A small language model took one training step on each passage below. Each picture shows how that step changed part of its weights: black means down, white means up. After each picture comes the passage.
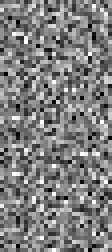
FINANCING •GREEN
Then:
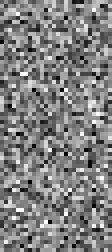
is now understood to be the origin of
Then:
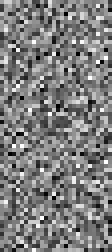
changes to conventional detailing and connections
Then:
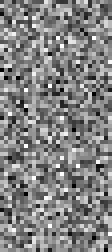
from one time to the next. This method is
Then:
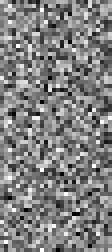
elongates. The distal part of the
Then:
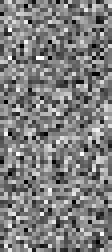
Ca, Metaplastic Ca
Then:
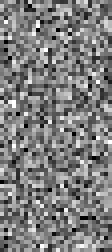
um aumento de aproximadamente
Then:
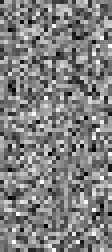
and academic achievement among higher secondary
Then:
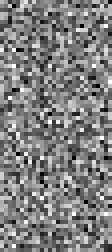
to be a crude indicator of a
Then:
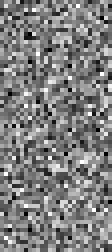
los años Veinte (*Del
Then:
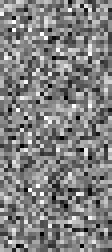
of blockchain nodes to simulate
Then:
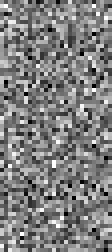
années 1930 ou dans le
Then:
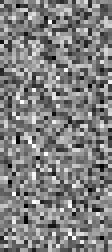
consider an example of two particles whose energies sum
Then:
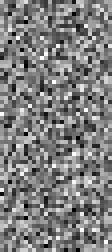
військової операції
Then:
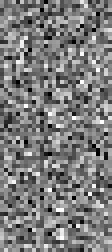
0.002 Extremament e
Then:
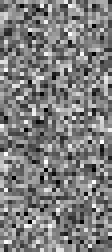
use of the Python package
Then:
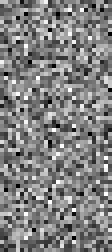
von Hagel (SMB,
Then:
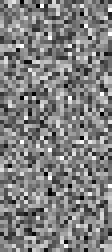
applied as Zn-EDTA is more
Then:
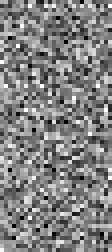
a time constant of 0.5ps. The initial
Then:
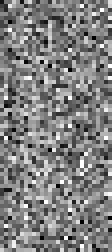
standard form of the {\bf 0-1} linear
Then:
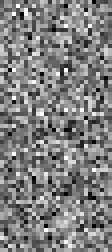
raqamli texnologiyalardan
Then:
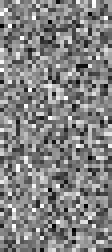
nitroso derivative, because in either case
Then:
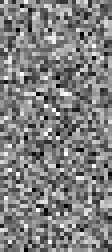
the average level of signals at long delays are
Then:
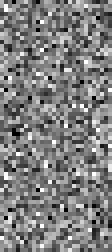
addresses will be forwarded to the new
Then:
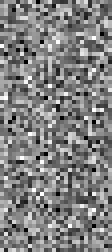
polarised data, we can use the above
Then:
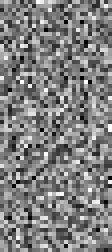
safer and more sustainable methods for managing
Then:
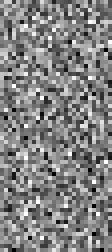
of the same order as the mean absolute error
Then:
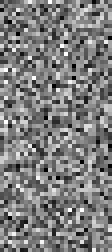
fluctuations lead to a fluctuating
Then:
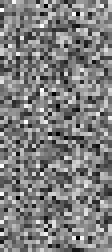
de la parafernalia de la
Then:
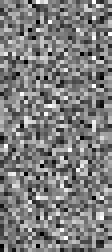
misc \textsc{N.\,R.
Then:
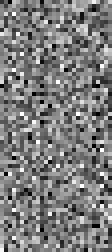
students won't be motivated and interested
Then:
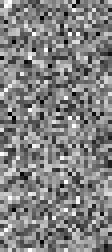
qilish qobiliyati keyingi
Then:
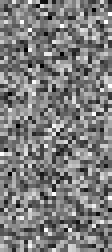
cualquier reconstrucción material en
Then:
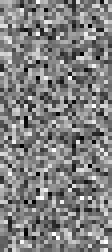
M. A. M. Alcívar,
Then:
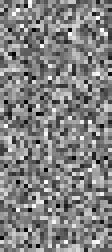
Guava has a lengthy history of
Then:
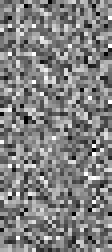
природи кооперативу
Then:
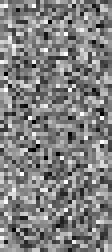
à leur capital. Nous avons
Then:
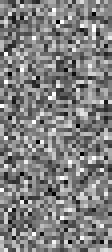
colliders} \begin{figure} \centering
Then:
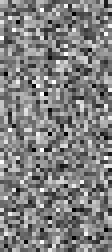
Solidjonov, D.
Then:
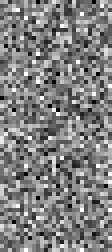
representam uma das principais causas de
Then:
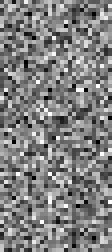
10^{-3}$ from the sum of the products of
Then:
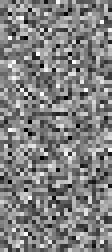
mendorong proses belajar
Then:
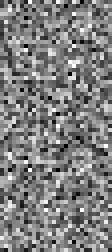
A Practical Approach for
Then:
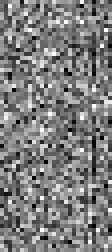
single-particle alignments[5]. The
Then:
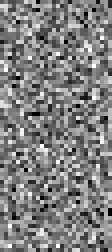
achieved when management is excellent.
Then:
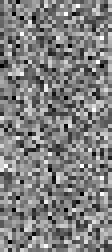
sound is 80dB. The sound
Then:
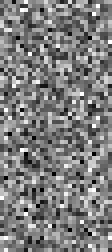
as the interface dipole moment (the top
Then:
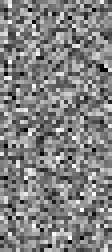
power budget. **Conclusion** We proposed
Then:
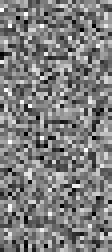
delivery. The formulations containing
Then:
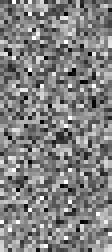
tushunchani olib kirdi.
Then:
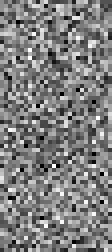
becomes favorable. At collision energies
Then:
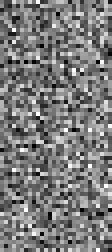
transformatsiya ham regressiv,
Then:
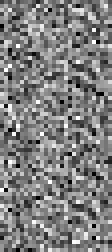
whence the projected force is defined as
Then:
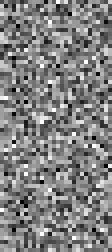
Table 6: Effect of Knowledge of
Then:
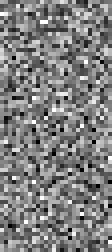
plasma amino acid concentrations of the
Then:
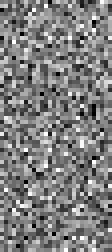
the nurses frequently feel unable to
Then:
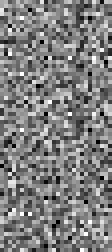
state that mentor teachers do not provide
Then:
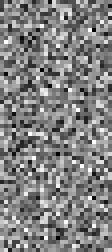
California, Berkeley
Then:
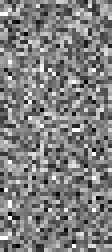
collected. This is illustrated on figure
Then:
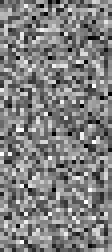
some conversions of stage 4 before stage
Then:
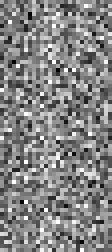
within the framework of the BalkanDetox
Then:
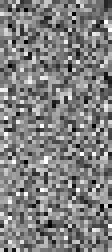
use of telecommunication techniques.
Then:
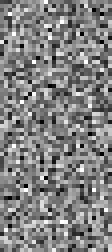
dynamics for more sophisticated trap models
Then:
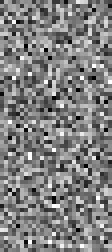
to be still completely investigated arise when
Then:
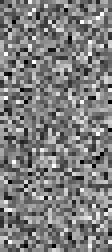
sets that meet frequentist coverage
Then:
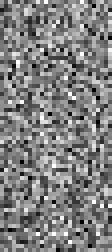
the optimization goal of ListNet is
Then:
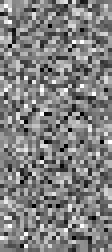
Australian perspective. *Journal
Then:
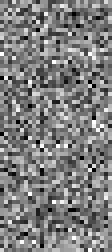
zaskakująca niż
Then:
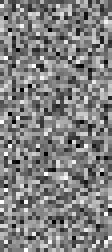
qualitative data collected through observation of group
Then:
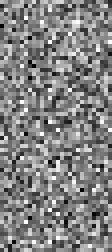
no loops, open the smallest
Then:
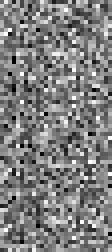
of Chinese Academy of Sciences
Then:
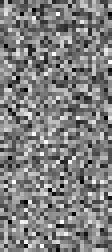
Specifically, the overall accuracy of the
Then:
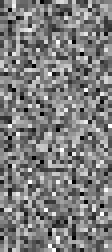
National Radio Astronomy Observatory
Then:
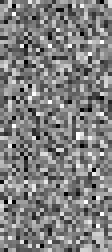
фашистской угрозой
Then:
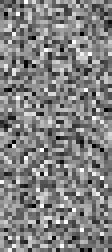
Майстренко О.В.
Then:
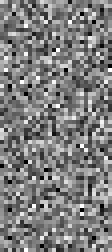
addition of carbon atoms slows
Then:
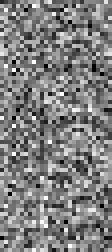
eficiencia económica.
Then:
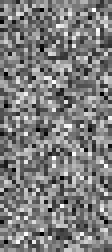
Seyfert/QSO transition regime
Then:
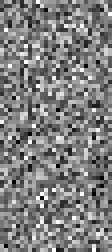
inner and outer radii 33 and
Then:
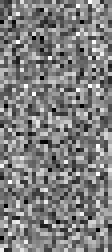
is used in analyzing mixtures in
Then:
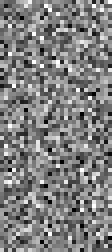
ресурслари ва молиявий
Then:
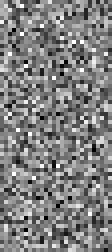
overdamped collective mode appearing at low
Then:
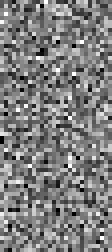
Transition Economies: a
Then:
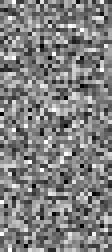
mempunyai anak ≥ 3
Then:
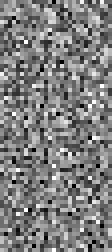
$\Lambda$, we can fix the RG equations
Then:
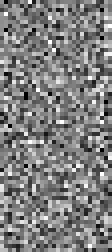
results of the quizzes given to experimental and
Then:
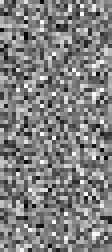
в англійській
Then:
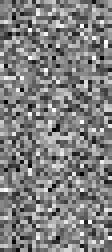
Farmers and Aquafarmers
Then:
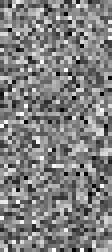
relationship between civic virtue and
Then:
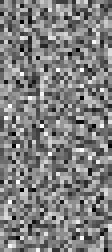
and each data quality are presented. We also present a
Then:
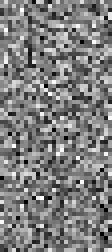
Sur PURE, en présence de
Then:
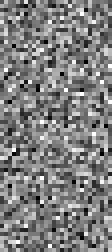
over a hole for polarization-dependent measurements. In
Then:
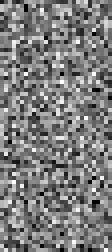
також може дати
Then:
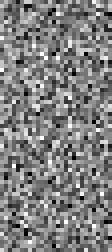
privește necesitatea
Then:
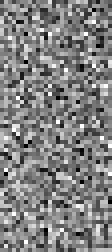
to each other, such as a set of cases in
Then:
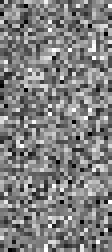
measure its performance ~\cite{Ref4}.
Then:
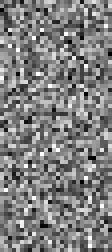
died from wounds following a car crash
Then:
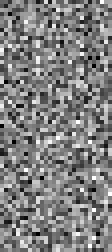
to the inclusion criteria of age from 25
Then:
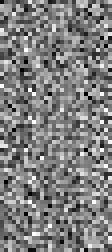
политической системы,
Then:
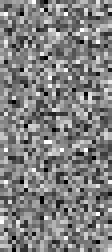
trustworthy vehicles as
